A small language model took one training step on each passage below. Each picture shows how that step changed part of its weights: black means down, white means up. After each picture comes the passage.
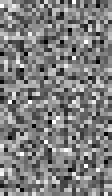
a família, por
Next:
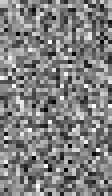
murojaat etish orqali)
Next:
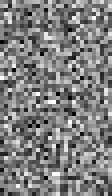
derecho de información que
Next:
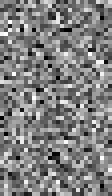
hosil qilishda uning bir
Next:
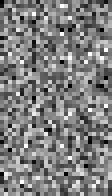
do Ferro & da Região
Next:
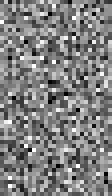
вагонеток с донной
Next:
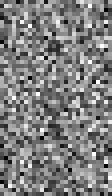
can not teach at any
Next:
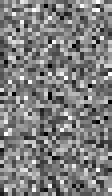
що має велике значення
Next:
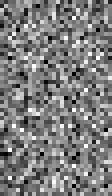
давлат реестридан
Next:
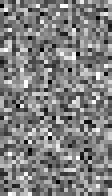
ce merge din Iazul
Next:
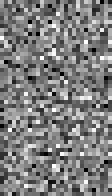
a mídia acabou
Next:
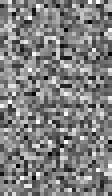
pau roliço (o qual
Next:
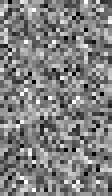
в поширенні та
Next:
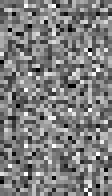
por la figura de un profesor
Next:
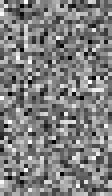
fato de ter sido escolhido
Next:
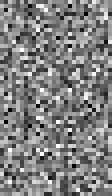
ibodatxona tashkil
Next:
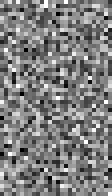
vizibilitatea și
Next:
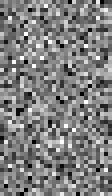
А.Г. Лучшие
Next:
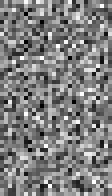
на её использование.
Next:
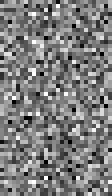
kursantlar bilan ishlash jarayonida
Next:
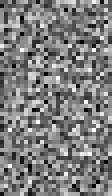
a forma como estes percebem
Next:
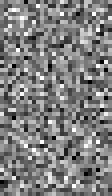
суб'єктами, для
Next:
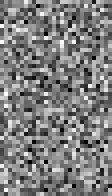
Проведённая в 2024
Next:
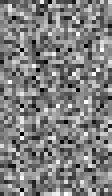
influenciar as pessoas para
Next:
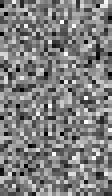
CA In de beschikbare
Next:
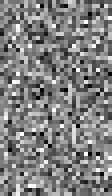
en el que el concepto de motivo
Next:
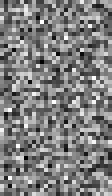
activismo LGTBIQ+ en
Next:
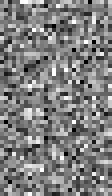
ҳ.к.) давлат
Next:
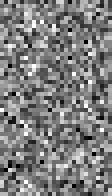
операционных процессов, таких
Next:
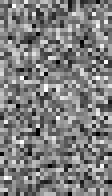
va IAHni davolashga
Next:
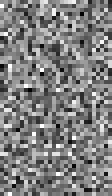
munosabatlarning modelini
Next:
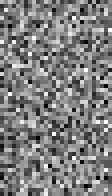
Залежність нижчої
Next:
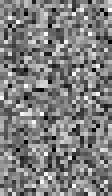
болельщиков мы
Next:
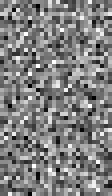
de tonnes. Pour la
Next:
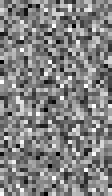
murakkablik va
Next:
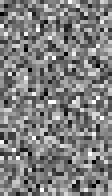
representación en Bruselas por
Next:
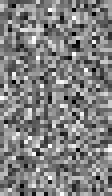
був спектакль
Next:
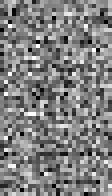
a matéria, vez que o
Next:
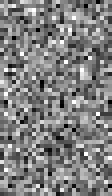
навіть свідомість не
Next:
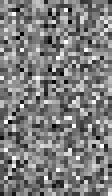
the Peruvian author to
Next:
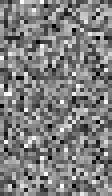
банк України. Огляд
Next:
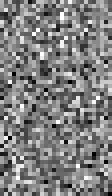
Além disso, houve
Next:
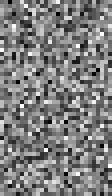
the Republic of Uzbekistan
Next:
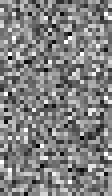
O'rganish uchun qulay
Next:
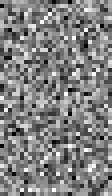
eng muhim didaktik
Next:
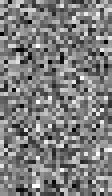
физики, Российский
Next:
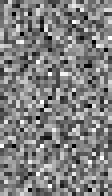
allomalarimiz ana
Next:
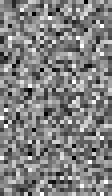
katta ahamiyatga
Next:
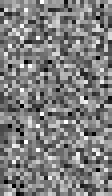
o contexto escolar, incluindo
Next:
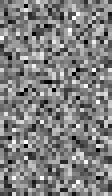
фаолият олиб
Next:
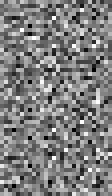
برخی معتقدند
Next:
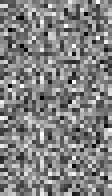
2,5 млн грн
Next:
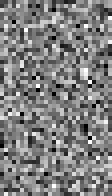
promossi da Istituzioni
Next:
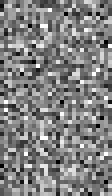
em 2017, dos espaços
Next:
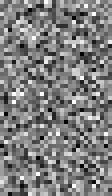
в учебные планы
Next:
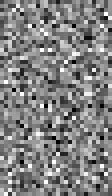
fan o`qituvchisining
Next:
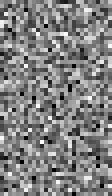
– malakali, fidoyi
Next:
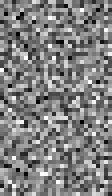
The article is devoted to the
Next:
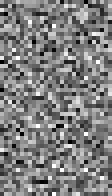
– cu mai multă,
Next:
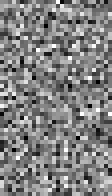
los enfoques puramente
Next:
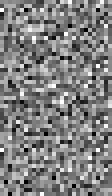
недостаточности и
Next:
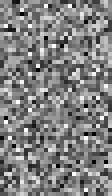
que adopta prácticas de
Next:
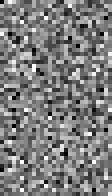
within the dominant group
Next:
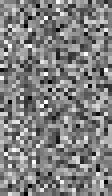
o'rganish va tahlil
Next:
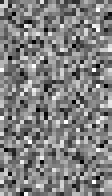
погрози або є
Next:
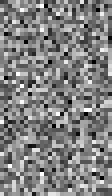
germans. La vida mia...
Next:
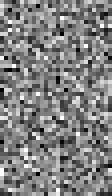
do total das amostras.
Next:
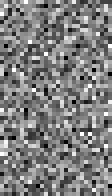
та виконавчої влади,
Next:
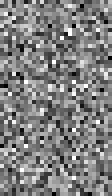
(ангишт, газ,
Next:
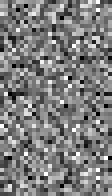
вимірах мовлення.
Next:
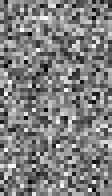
boshqa investitsiyalarni amalga
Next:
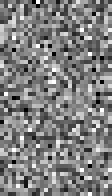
et l'absence de
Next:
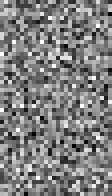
peculiares das *smart
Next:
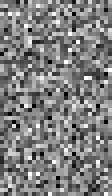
se reflejan estadísticas
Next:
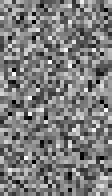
Tercer seminario internacional
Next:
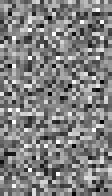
bo'ladi. Bu yerda
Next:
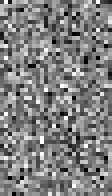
війни. Унікальність
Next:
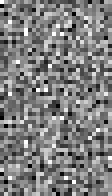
factor de la mediana del
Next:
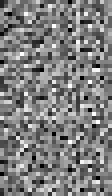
hay mayor demanda y los
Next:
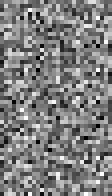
como nas praças, só que
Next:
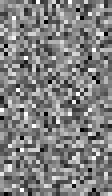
results showed that the
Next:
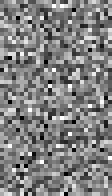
qizi Fuqarolar davlat pensiya
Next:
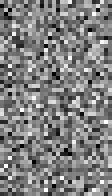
zu digitalen Quellen,
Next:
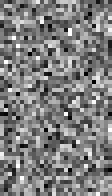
grupo puede haber recibido
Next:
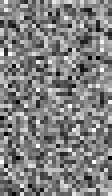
tili muharriri:
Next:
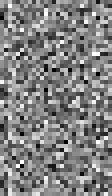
marketing tahlili,
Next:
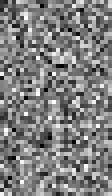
considerando al ambiente como un bien
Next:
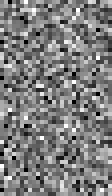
прагматический и
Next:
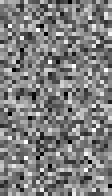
beri taqdir qilinib,
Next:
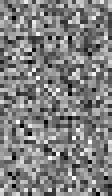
zamonaviy mexanizmlarini
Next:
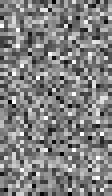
yapmak suretiyle
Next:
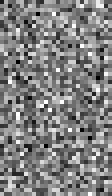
Mots-clés :
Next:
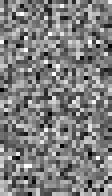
precisa una mayor evidencia para
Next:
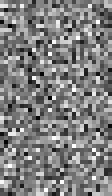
risco extrínsecos para
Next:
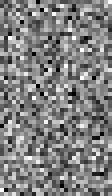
sayıda potansiyel ve
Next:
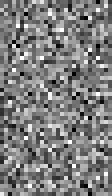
Гринцер. – М.:
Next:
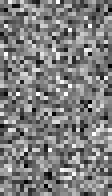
é forçada atinge também suas
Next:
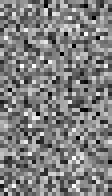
- Неисправность
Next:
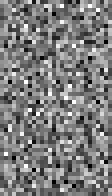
и новые возможности их
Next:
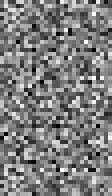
Biologia que estão tão
